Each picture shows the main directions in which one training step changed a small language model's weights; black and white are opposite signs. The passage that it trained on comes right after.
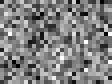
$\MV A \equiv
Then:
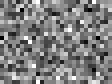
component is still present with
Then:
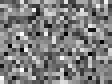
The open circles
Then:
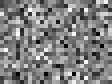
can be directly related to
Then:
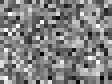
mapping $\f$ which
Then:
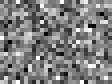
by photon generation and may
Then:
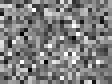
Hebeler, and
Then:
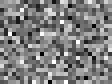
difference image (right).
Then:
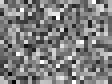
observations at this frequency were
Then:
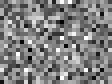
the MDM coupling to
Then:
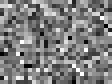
Due to better noise
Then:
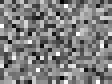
$\mathcal{Z}$ at the
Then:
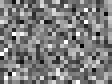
on end-users of
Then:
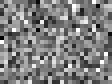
of the tests follow from
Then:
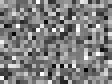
miniJPAS data
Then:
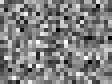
and all $\alpha,\beta$
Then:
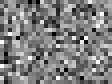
of classical mechanics.
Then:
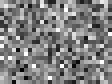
studied in our
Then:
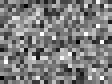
Remark 3.3 and Section
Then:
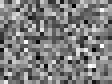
principle, to all
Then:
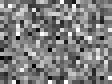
needed, resulting in
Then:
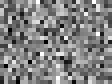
of a cluster core
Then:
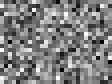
8 LYSO detector
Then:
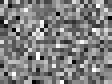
ensure the routing can
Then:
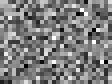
use the scaling relations such
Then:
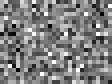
\circ P_{G\times
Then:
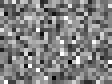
surface gravity waves with
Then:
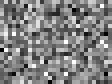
functional calculus for
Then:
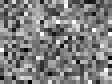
between boundaries of them
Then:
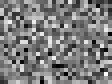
the radio jet has
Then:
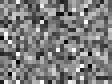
by the method presented in the
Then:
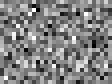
L \eta )$ is
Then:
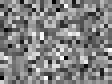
$GeV$ we see
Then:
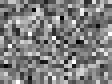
In this way we get:
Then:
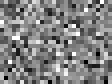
cluster, as a smaller
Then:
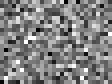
transition probability can be deduced
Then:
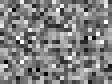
$ c\in k$, there
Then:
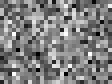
the evaluation of the
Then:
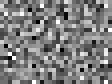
above the array as in the
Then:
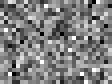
assume that some kinds of
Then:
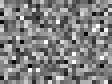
a word can be used as
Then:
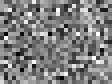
y \in X$ to this
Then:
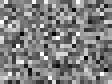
\small \noindent{2 -
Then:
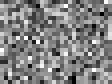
scheme. In contrast
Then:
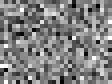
sources. First and
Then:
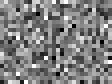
Even though the nature
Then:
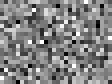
FDR. In other
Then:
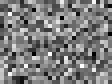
(in the closure for
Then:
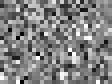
coordinate representations given by
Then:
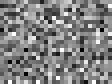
response rate has been
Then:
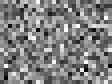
function is decreasing in
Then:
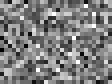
arise but also because it
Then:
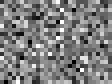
$\cT$ into a
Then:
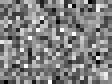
by the uncoupled
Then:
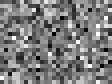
The injectivity of
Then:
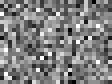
we follow the notation of
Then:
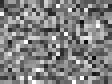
two. In addition, we can
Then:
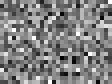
indicated on the coordinate
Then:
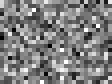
A brief discussion
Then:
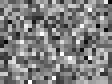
the drift coefficient
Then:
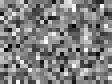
less than one flux
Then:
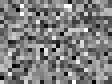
quantities depending on
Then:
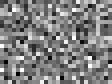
\emph{sufficient} condition
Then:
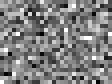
can be modeled via
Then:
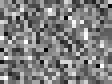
values of $x$ and
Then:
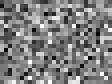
clear evidence for
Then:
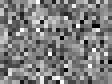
of the expanding
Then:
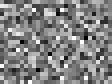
Hamiltonian path
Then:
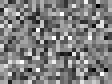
that the equilibrium
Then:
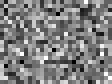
itself to the
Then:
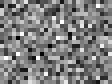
high-dimensional contact
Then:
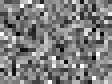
level stops are mainly
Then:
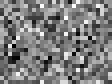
the higher dimensional terms of
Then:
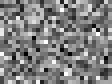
coupling the Brownian
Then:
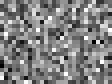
is not the case and the
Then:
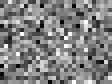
follows we use this identification
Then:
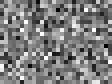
of the three-dimensional de
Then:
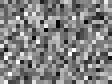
has a normal matter at
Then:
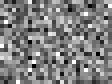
\newblock \href
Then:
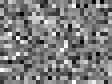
in Mathematics,
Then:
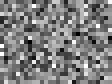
\right ] \sinh
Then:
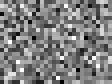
b$ transition is determined
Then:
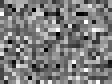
But this is not all,
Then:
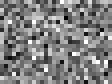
the optical (Das et
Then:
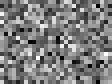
consisting of complexes with
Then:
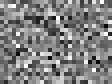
complicated function of the
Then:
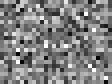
graded Lie algebra,
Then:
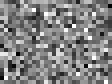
Particle in a
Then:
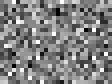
on the families of
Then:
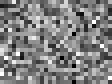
related by continuity along
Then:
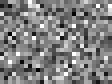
much more noticeable
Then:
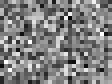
the quotient set of
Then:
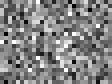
of a Fuchsian
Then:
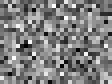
Poisson boundary for
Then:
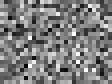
irrational, then for
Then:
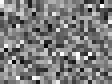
Ar gas. Since
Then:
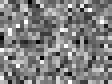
mm in length at the
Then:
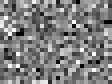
\section{Proof of Theorem
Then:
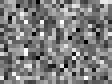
of Au. The results show
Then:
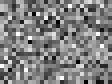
are not relatively prime
